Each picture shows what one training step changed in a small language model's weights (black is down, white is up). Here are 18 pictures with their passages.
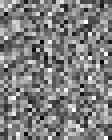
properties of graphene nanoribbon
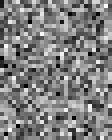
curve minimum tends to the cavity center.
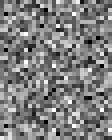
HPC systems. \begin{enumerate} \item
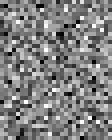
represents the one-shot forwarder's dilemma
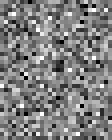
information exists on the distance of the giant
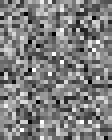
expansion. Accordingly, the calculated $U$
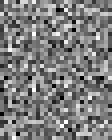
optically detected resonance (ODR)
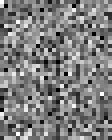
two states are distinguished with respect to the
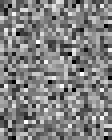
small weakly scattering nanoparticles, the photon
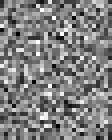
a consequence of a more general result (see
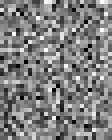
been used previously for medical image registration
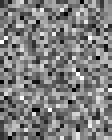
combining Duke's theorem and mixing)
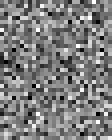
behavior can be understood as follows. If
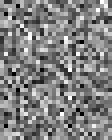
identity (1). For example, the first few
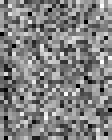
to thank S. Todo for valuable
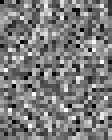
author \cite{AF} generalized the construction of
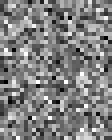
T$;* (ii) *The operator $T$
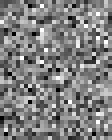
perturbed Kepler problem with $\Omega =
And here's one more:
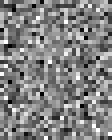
neglect this effect. Here, we propose a
